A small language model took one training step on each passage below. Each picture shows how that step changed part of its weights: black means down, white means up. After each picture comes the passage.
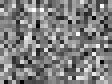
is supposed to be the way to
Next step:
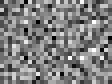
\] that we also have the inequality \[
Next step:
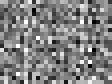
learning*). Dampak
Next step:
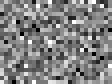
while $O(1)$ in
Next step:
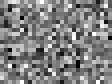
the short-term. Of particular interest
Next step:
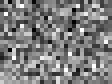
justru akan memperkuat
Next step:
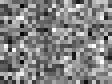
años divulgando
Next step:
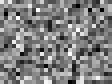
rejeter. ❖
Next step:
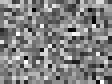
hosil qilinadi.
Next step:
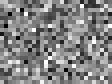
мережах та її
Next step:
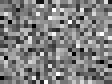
mavzular va ularni
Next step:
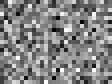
R programming language for writing codes,
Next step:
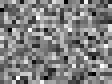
peligrosidad de su
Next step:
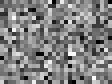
length of the filtration we can assume
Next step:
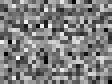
usullarini rivojlantirish texnologiyasining
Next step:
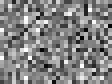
\le \frac{\alpha +
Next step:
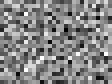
groupoid with totally disconnected
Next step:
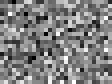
the resulting psychological disorders,
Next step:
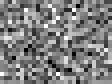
conocimiento teórico
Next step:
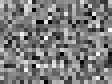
can represent the classification criteria.
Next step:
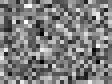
to the degree of unsolvability
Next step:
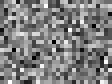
bog'liqdir. Xulosa
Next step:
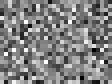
microstructure of the specimens was
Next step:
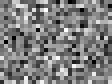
- Strongly disagree
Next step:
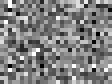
dolzarbligi bir
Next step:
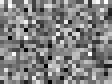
vergonzantes, en
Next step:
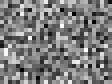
Br. Damanik,
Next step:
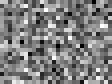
целью не столько
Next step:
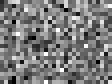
km antara lain
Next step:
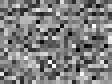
Боковая правая
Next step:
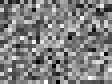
that $f$ can be written as
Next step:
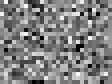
в ежедневната
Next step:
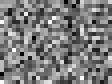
not have provisions for these in
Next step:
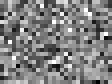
with or without resection of the involved
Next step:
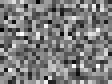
consuming and costly. In
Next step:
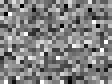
(développement de la
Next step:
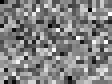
and crop status in general
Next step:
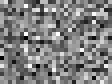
не связывая
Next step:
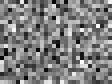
other.” Answer Count
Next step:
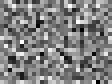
to simulate the stochastic model
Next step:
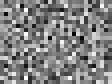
vosita agent va
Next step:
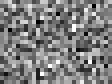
to the evolving stress and damage
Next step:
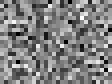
results were computed using 100 randomly
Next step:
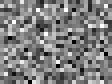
first part of the lemma. Assume now
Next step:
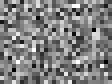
ikki valentli
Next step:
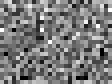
to the reference material. The
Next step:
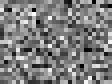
from the following \begin{lem}
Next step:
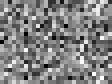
va e'tiborga
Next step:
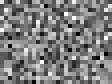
do prejuízo de
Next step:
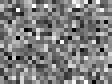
forme upotrebe
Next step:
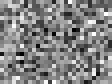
the copolymer powder
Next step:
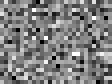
Ноа и поселение
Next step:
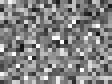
Definitions & Concept of
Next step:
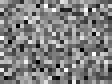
otra se ha utilizado el
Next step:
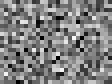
to determine the increment of a
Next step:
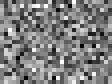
martingale representation property for the
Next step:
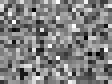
are those of the author(s)
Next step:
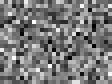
pada makanan cepat
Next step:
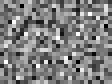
reflects their angle
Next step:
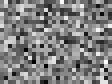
боку Китаю.
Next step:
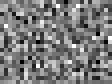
work pressure and multitasking,
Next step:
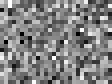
addresses various energy storage techniques that are
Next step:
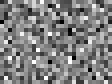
desses dois grandes
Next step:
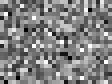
hojas de mango.
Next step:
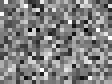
в студии при
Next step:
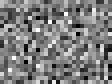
contenitore che – nel
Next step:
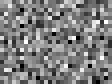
be interpretable, then he has to
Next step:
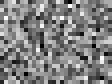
sufficiently robust in order to capture
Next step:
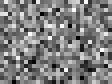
[30]. In patients with
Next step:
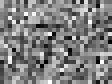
genus of the smooth curve
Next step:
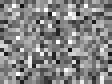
detectors (scintillation,
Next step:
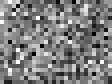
We implemented the MIDI
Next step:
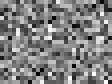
as cleaning drives, communal
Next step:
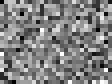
functional properties (Zhang *et
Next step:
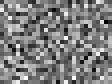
7, el mínimo
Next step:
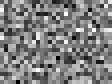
balance, and proper support mechanisms are necessary
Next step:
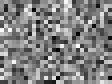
is a last bounded class that
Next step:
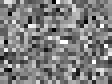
**La construcción de una
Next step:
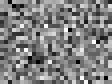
obra– constituyen los
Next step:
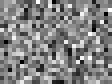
operator is surjective. To this
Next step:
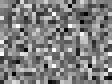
and teamwork in game elements
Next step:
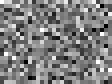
esa 64% ida assit
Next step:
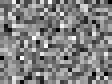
Article Comparative study and
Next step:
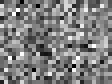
WP Work Package
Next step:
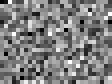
for the purposes of creating
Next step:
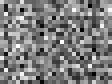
assign responsibility on the state
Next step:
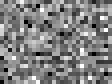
reliability of the model will be explained
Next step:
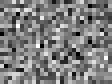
causas o factores
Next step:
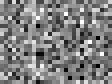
of internal supervision of the
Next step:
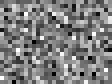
algebra multiplication, and so it is
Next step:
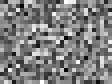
l'Agence nationale de
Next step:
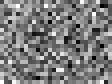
non-negative function $f\st
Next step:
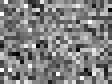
в профессиональной
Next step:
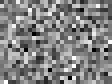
and (ii) on page
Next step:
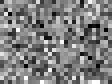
*Purification of the
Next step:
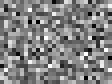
Dengue, Japanese
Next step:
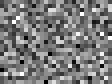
mentioned in the previous section, each
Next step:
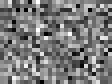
la seguridad de que serán
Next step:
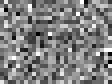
Academy of Sciences to help researchers
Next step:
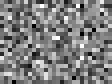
bozor iqtisodiyoti. Iqtisodiy
